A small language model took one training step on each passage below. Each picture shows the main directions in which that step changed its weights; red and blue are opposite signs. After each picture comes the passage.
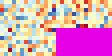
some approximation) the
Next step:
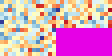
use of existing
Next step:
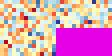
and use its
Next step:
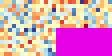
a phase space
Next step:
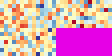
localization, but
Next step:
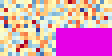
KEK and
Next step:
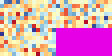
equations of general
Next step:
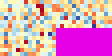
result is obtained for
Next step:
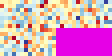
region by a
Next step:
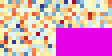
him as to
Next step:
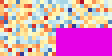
as the primary
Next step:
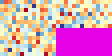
But the first
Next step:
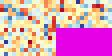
seems to be
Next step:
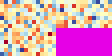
from observations is more
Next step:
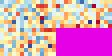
labeled by
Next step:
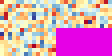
to the model
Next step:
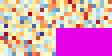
C$ be a
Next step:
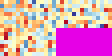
of branches along
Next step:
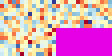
In the parallel
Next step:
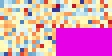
March 13,
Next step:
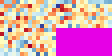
its Lax pair
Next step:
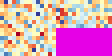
from the CW
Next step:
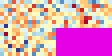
procedure is followed
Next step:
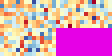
of the parameters.
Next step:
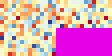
small $d
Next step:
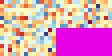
in the left and
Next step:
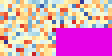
way is unknown
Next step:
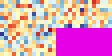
with small magnetic field
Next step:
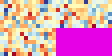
Hard state.
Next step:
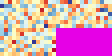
independent, as it
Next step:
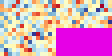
the radio frequencies used
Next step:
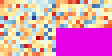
fed to the
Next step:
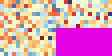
the host,
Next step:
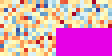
and quartic
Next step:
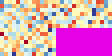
are small deviations
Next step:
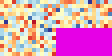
that -- in the
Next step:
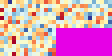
to gains
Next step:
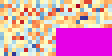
improve predictions.
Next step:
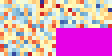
system with a high
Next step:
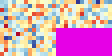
comparable to our
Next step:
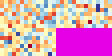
different systems are related
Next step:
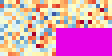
are located in
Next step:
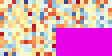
experimental results as detailed
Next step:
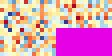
Comb3 &
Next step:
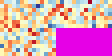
have been achieved
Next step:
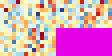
tiles and
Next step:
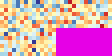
explosion and
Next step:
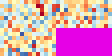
result, we are
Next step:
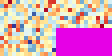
\hat n}
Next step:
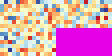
terms fully, they
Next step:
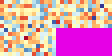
in time. The
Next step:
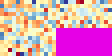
of the redshifts
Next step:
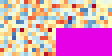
is sufficient to
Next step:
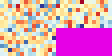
level the heating
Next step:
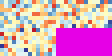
the contribution of
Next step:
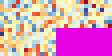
the observation of
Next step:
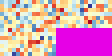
the temperature cools
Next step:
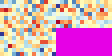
Tran et
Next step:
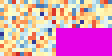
calculations in the main
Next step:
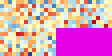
case, after
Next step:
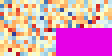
equation and the
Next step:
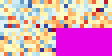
s}$. After
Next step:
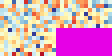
a hydrodynamical
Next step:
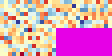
values are controlled
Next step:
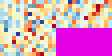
distributed high performance
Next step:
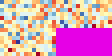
in a different parameter
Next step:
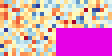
been done following
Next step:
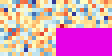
maxima of
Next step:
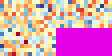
bands with
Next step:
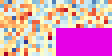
even for arbitrary
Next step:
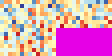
follows: by Gaussian
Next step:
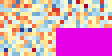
the step that
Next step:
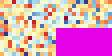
that there is
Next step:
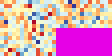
that do not generate
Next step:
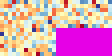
each value of
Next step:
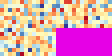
model based on the
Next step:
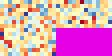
coefficient of the linear
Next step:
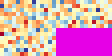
of the network -
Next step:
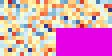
so the model is
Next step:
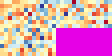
reduced gradually
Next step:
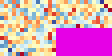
on, like the
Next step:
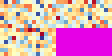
from the calculation for
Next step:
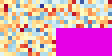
than the third
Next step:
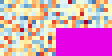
in location of
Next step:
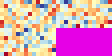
derive the
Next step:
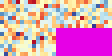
iterations from
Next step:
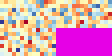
matrix simulates the
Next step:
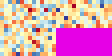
$T$ is
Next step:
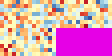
the decay amplitude in
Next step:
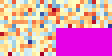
measurements. The
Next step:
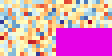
find that the area
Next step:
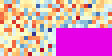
built by nature
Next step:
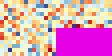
compare also the
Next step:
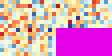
with random spin
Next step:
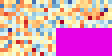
of the Galactic
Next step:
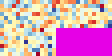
the telescope
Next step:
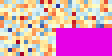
by the relation
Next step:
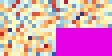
the reported rate
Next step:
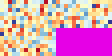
expansion of the quantum
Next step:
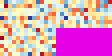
via the following change
